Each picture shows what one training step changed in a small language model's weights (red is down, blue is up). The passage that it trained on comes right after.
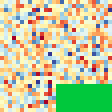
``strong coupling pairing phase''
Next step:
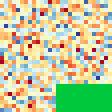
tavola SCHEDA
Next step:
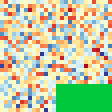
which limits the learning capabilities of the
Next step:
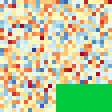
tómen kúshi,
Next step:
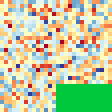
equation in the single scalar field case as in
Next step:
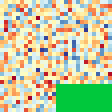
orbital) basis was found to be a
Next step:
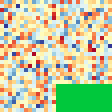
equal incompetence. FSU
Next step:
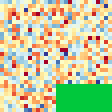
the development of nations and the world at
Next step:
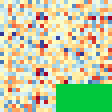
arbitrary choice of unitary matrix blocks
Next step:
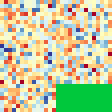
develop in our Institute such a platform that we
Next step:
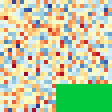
the NRC, which supervises the
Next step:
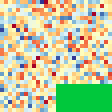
2023) Bibliometric analysis of
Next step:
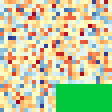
odat. U kishini
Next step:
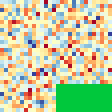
control parameter $\hbar = -1$.
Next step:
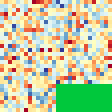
For countries to reap these benefits fully,
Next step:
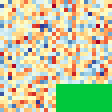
Crise Convulsiva 1
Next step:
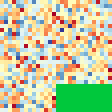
how to use this effect to implement an
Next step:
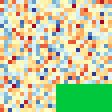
consequências de cada uma delas?
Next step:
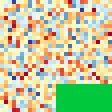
HMNS remnant in
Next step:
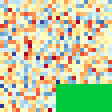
sampling procedures, SPLL's derived
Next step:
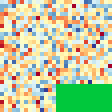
ROLE OF INFORMATION
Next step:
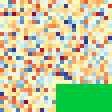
characterization of hydroxyapatite from
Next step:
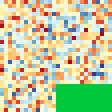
(compare Calner et al.
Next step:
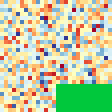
Goldstone bosons constitute the
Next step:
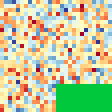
straightforward perturbative PN computations
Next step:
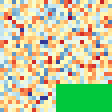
son secundarias. Estos elementos
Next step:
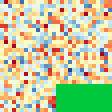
is not prepared to continue or take on
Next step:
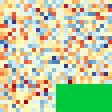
bark (*Codiaeum
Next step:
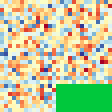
encontrarem tomadas por uma
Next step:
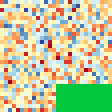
nominal valence of Mn is
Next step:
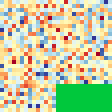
(partial) order of a method
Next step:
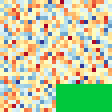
entire peninsula, with the
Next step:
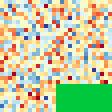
again found to be the culprit in
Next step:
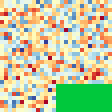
Moreover, terms in the total energy equation are
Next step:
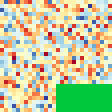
instancias de explotación laboral
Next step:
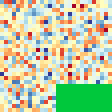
coursepack presents the different stages of academic
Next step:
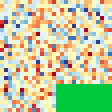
the fruit toward Adam. The motion
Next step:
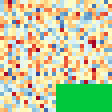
The inventories for the unit processes are
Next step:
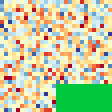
quarks, and lepton flavor and
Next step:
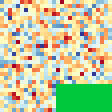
heating device during the cooking
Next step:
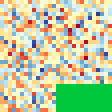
on the range of validity of our approach
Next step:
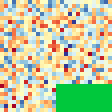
t\h$ to decay into the useful
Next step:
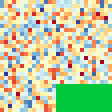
the molecule can return to any
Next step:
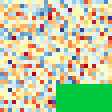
negative magnetic fields, the negative polarization is what
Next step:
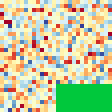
life cycle and cause the larvae
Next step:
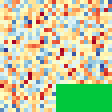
dimensions, energy poverty has a communication
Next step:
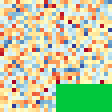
C-Faktoren der
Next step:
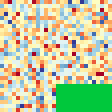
the \emph{radius-angle
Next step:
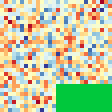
used SVM for gross primary production
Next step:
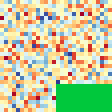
one-loop integrals are evaluated with the
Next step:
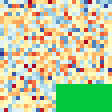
southern Brazil**.
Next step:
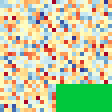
both of which being larger the size exponent
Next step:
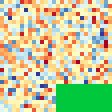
heating is predominantly electrical
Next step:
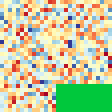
katta hissa qo'shish
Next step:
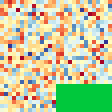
Siswa SMA*. Jurnal
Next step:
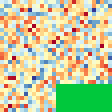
grouped by user ratings. For
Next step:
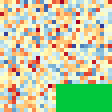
topish bo`yicha takliflar
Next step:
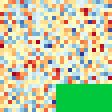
III танқислиги бўлиб,
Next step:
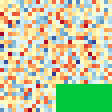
and visualization. MP and
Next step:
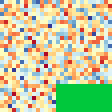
é comprometida por fatores
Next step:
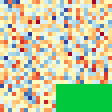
``standard'' $\Delta g$
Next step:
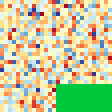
literatuur gaat de
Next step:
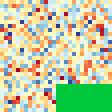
высокими значениями
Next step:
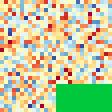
determine Architect performance as shown on the
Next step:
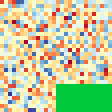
is to derive the expressions for the
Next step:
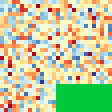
Toro for discussions. This
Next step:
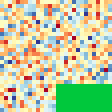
3-kinase PMA Phorbol
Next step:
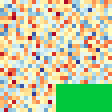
and ensuring market survival. A
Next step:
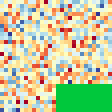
themselves and not get bored. We should
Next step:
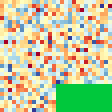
Figure 4: Variation in Heart
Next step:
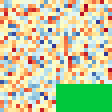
to determine the indicators are as follows: -
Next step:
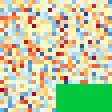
and SSSP performance. The fourth
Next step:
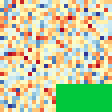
his wife Xadicha. Most
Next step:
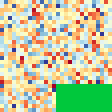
penale naționale către
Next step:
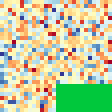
A továbbiakban
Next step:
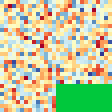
under scrutiny in water
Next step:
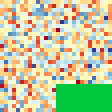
into account that disablement can be defined
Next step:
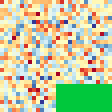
that CPU computation capacity requested for
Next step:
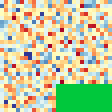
normativ hujjatlar
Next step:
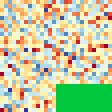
in-game tasks are not just
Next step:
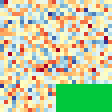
its two bonds. Multi ports
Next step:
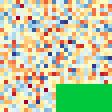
the piece was a great talking point
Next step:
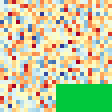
ва методларини инновацион
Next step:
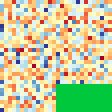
з картону чи
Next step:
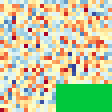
the traffic consists of passenger
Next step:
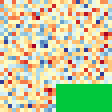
Ochil o'g'li,
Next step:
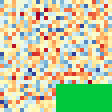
energy-momentum tensor. }
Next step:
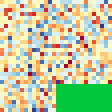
equations yield the following two solutions for $\Lambda
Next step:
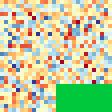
for that massive war: “The
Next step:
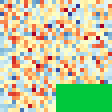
para cada um dos fatores
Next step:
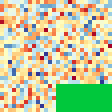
**E**ditng - Vi
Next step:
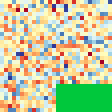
low levels of self-efficacy.
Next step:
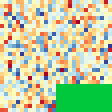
कसे असावेत
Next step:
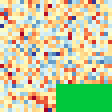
square patterns observed for decreasing
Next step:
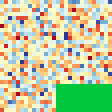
bir kepçe yardımı
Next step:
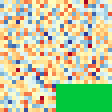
A study of CBS Evening
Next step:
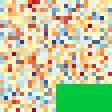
Ann. Rev. Phys. Chem.
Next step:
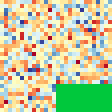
as well as the phase space volume. The
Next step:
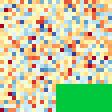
образования и науки
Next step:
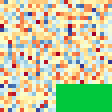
the effective Hamiltonian~(\ref{3}),
